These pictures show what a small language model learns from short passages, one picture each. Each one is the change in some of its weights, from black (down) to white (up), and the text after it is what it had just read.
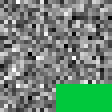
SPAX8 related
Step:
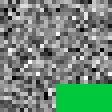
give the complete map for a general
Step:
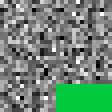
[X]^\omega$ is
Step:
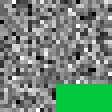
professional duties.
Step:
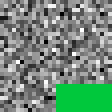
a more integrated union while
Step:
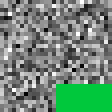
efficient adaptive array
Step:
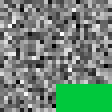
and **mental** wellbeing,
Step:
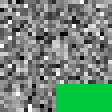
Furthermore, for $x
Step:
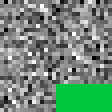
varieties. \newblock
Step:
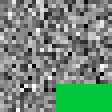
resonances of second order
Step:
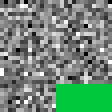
Lagrangian, so it is
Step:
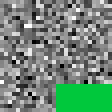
the grid is disconnected and
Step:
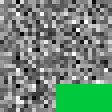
\node (z) at
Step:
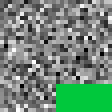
between number of citations of single
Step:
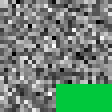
C^2(\Omega)$. Then, the
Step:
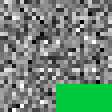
\] Multiplying this with
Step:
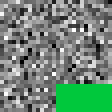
Food and Drug
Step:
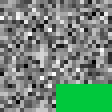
acceptable school for student
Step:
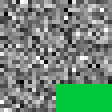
fundamental class of $\ov
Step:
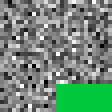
all sections of $\varphi$, this
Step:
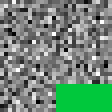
all of which are small. The two
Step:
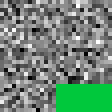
have obtained that the convergence is in
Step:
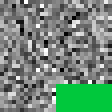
is not indexed by any
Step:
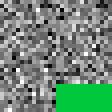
texture maps (Figure 5)
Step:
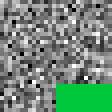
at 0.52 eV above the
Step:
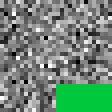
party involvement can be from
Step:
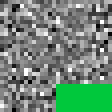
Euclidean spaces
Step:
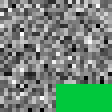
when the duration of the
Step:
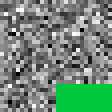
and regulatory documents
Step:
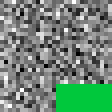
ordinary Drinfeld
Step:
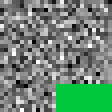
One Laptop Per
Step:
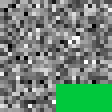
tool to determine the quality of
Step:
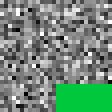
the expression: \begin{align*}
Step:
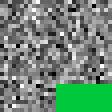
bandstop performances. This
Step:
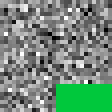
Conference Proceedings*,
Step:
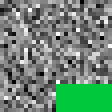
cycles, the first of which is
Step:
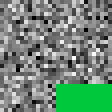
performance. *Avian and
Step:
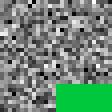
estimated by half of the mean
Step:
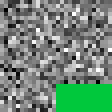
can check that the expectation
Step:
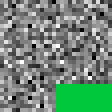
L}$ are local functions on $M$.
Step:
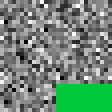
map $\pi : A \rightarrow B$
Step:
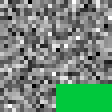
explain at the same time both the
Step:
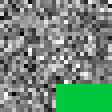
work it may be concluded that
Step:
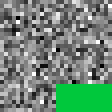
$0\le t<r$. Since
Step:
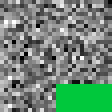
Tourism No Motivational
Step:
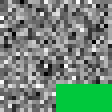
oriented graph $D$, we
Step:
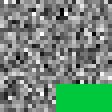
gap size enveloping
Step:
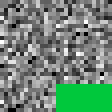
Materials) can be naturally
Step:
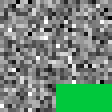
structural properties of $m$
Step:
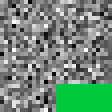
contributing role of social
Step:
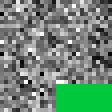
using \textit{Maple},
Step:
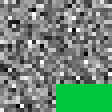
the fast developing technologies and
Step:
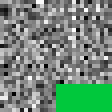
elements in feature vector matrix should be
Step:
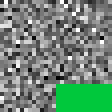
It can be easily seen that this
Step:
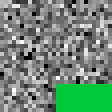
recall the following known fact
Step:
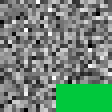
completely free to publish
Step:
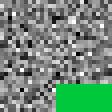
postnatal mothers
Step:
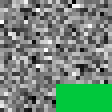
(significantly higher than
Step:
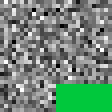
during pandemics. Aiming
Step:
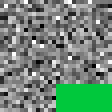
birds for transferring
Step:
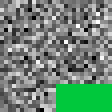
provider as a credentialed
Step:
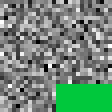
point, we have studied how a
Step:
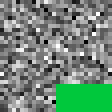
$\star$-product between
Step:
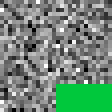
Table 4 Pearson's
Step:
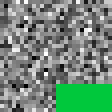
greenhouse gas
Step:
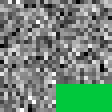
dysmenorrhea a
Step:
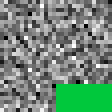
An added concern is the
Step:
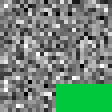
English University
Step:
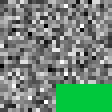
$v_{it} \sim iid
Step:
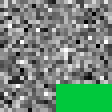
The primary data is collected through
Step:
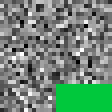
Have indirect effects
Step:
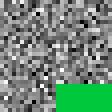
so we rely on topical
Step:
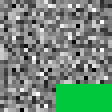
the components of the mapping space corresponding
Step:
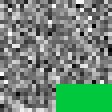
and in particular, $\frac1 p +
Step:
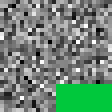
to deal with missing data through
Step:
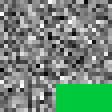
generation; smart grid;
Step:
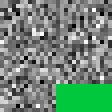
became soluble and the
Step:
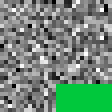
metrics, the key performance indicators
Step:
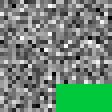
this is because this ring of integers
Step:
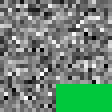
then $A_{\alpha}\cap
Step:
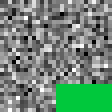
records of power tiller
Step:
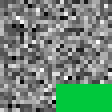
restrict the verification to the
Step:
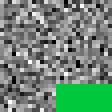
which we choose to call as
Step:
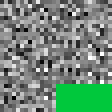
findings from Massel et al.,
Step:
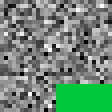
is one of the key components of
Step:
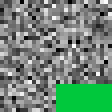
if $h\gneqq0$.
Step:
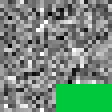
mediated responses become
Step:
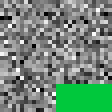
insight on regional differences and to
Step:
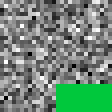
Chromatography B*,
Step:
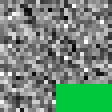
representation theorem for sublinear
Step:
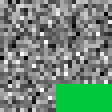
of (at least) one possible
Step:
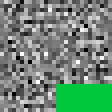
& G, MKCG
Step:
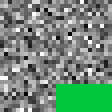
positive bias showing responsibility
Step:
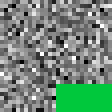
to open science as a
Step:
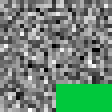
behaviour even for simple
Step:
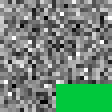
{\rm (iii)} Let $v
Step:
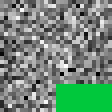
the infinite velocity energy
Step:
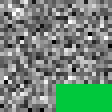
quality. In connection with the
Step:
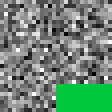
space for citizens to
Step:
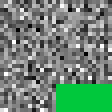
1~. \end{equation} Since
